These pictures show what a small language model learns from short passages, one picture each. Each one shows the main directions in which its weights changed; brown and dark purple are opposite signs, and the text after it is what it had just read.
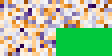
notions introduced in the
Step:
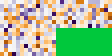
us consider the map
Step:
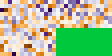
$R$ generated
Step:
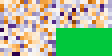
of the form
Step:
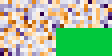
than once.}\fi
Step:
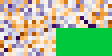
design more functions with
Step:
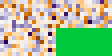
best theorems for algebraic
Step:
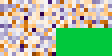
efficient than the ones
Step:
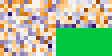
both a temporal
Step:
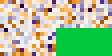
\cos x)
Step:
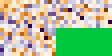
if $c$
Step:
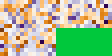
shifts with
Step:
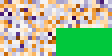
keeps all roots
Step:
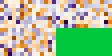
M$. \item
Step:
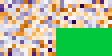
the set of distinct
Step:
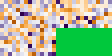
a contractible
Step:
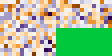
bounded operators. For
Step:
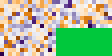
rays in
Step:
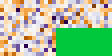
topology) is
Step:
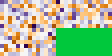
letters. The
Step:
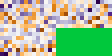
the fact that these
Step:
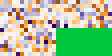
denotes the jump of
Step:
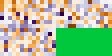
and the second
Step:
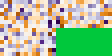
scaler curvature.
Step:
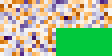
the corresponding inequalities for
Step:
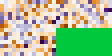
after division by
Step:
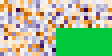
graphs can be viewed
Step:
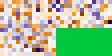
is invertible and
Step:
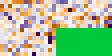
the inner product is
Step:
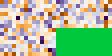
following options
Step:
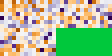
and the references
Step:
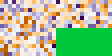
The main consequences
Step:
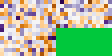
second-order schemes
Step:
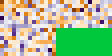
and its spanning
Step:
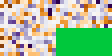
one used here.
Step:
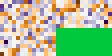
the same way as
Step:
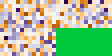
just the fundamental class
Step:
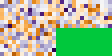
authors declare
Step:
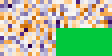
this probabilistic characterization
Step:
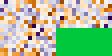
Define a sequence
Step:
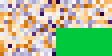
even $d$.
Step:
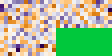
the theorem of
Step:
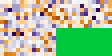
So, $\Cal
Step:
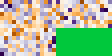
these matrices up to
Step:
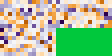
combined with Lagrangian
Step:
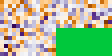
of $U$
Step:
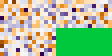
1. We can
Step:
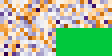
determines $w$,
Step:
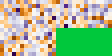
pointed Hopf
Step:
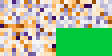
$Ge$ by
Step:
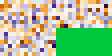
that Lasso
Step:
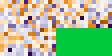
are less than
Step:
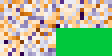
agrees quite
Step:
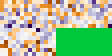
for all values
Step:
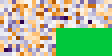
have{\bf \
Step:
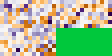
set of 4
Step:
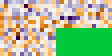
X$ of length
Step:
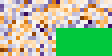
in a totally
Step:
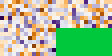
there exist $ a
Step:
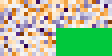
by $S$
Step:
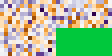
$\SS$, some
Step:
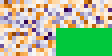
These fixed loci
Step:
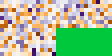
has a unique solution
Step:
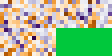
clear that no two
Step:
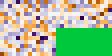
to this basis.
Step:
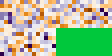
them may be that
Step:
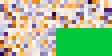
supported by NSF
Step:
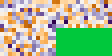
time we will
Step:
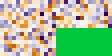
analogous to the algebraic
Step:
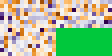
we can decompose
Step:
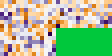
brevity we set
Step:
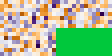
that $Y$
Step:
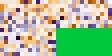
by the partitions
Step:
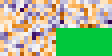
region in France
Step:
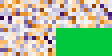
there is no last
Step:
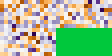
of this article.
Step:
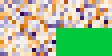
a finite dimensional
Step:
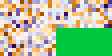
paths across the top
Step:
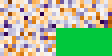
slightly better than
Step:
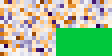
Finally, since
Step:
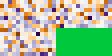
social networks,''
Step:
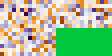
using stochastic differential equations
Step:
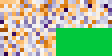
on $N$
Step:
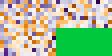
to time below.
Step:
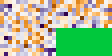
element so that it
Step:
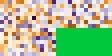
condition $ \alpha
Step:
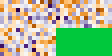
we have not used
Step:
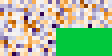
than the injectivity
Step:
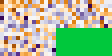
and the latter of
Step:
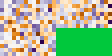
is an injective function
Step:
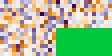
0)$ exists as
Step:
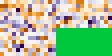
ideal chain $$
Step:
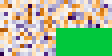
others modules have
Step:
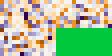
readers might be
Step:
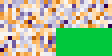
any self-adjoint
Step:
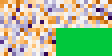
$\ker pf
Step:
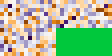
sum up, there
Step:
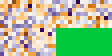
$ca$ edges
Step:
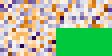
the Riesz
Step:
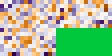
the translation of the
